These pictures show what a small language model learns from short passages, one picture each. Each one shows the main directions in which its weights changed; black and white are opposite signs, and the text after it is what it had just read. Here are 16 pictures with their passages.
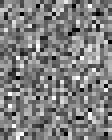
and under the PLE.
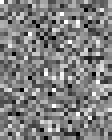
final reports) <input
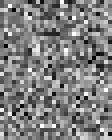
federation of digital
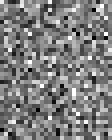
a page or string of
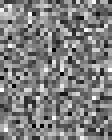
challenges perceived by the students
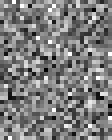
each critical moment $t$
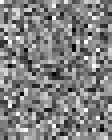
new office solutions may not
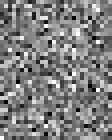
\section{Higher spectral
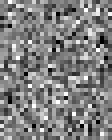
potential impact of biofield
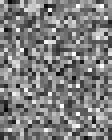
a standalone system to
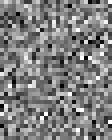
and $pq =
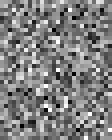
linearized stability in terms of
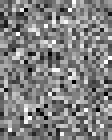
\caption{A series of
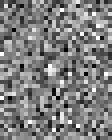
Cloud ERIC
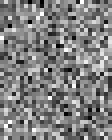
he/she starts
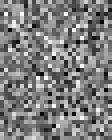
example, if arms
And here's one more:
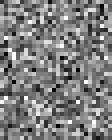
the gap between abstract
